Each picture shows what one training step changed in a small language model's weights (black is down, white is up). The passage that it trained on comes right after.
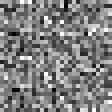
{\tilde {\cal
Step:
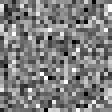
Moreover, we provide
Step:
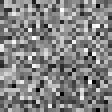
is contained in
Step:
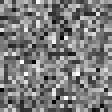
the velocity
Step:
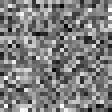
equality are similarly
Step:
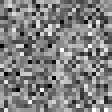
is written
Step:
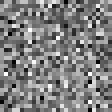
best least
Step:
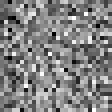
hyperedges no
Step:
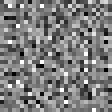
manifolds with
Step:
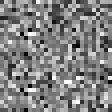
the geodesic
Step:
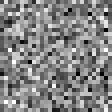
up to a possible
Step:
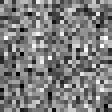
the previous section
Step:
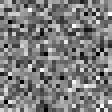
and it can be
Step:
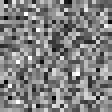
the overlaps
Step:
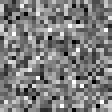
Moreover we have only
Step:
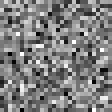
there exists a non
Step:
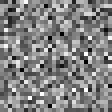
constant. Denote
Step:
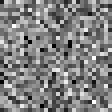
to all $n$
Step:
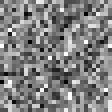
$ds$ on the
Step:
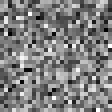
a 1st page
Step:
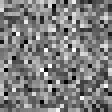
find \ba
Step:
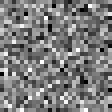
\times \Re_+
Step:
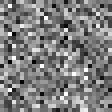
\langle \xi,
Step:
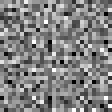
proposition hold
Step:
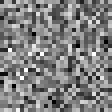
in the results of
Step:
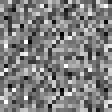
Department of
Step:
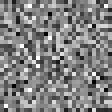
product preserving
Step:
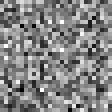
a field; set
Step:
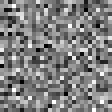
limit does not exist,
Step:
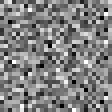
and $ x \in
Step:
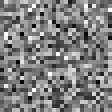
generated by a
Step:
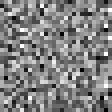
validity of
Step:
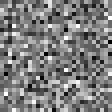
Thus we can apply
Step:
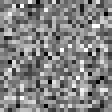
is reasonable
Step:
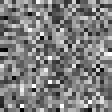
the derivative is a
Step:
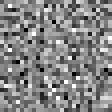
rational projective
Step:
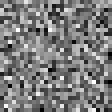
complete this study
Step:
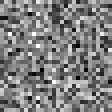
therefore sufficient
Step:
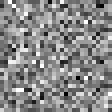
unique quartic
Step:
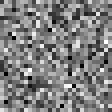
the SDE. For
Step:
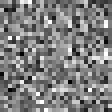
{\em simplicial
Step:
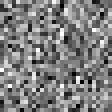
two distinct
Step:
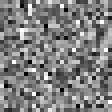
a Corollary we get
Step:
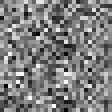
$F$ of
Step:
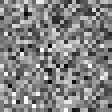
$p \in
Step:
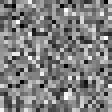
of Tomer
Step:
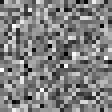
to $0$ then
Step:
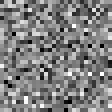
with $p \geq
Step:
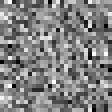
generalisation of the
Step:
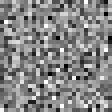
is diffeomorphic to
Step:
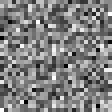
we need to show that
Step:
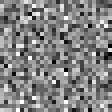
null space of
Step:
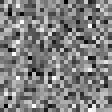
belongs to the
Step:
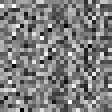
transl. in
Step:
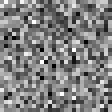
A x$ for some
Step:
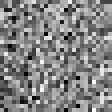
singularity sequences
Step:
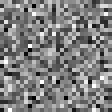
Assume that the
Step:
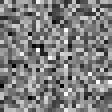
the singular cochain
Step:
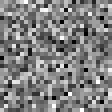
necessary to give
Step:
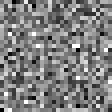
Therefore, the
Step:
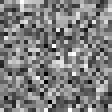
a multivariable distribution
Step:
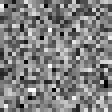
Both optimal values
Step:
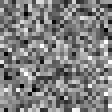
$\mu (\theta
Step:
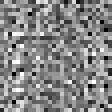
corresponds to the
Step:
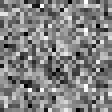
unitary group,
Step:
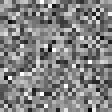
be used to describe
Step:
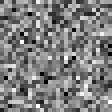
the random weights
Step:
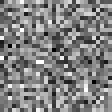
an appropriate
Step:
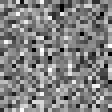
for system modeling:
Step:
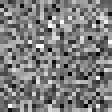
is now proved.
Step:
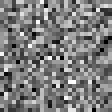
nonlinear problems,
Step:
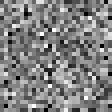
$s \neq
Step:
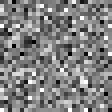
\indent San
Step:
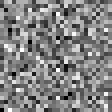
associated to the stable
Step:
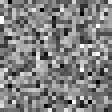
is mapped to
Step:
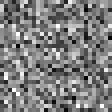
More generally,
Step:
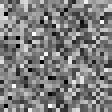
n \sqrt{
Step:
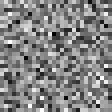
proved that \[
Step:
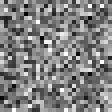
test case consists
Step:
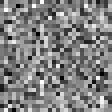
isogeny that
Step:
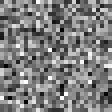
the $\ell$-th
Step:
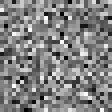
\forall m\in
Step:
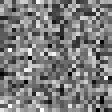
the first result of its
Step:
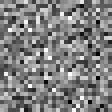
may replace
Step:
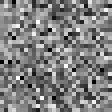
of existence. This
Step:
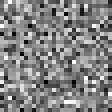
algebra over a field of
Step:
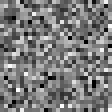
assignment problems
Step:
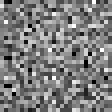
escape probability
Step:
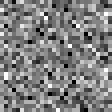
\alpha + \frac
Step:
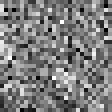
S$ and a
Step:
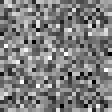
is the completion of
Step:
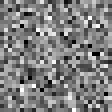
by a factor
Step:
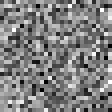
in this kind of
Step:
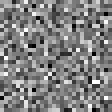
As mentioned
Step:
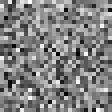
dominant integral
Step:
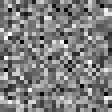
by $\left\langle
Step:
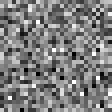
we define when a
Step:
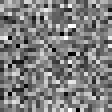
extended by
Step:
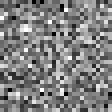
fourth order
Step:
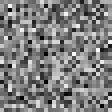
then we can choose
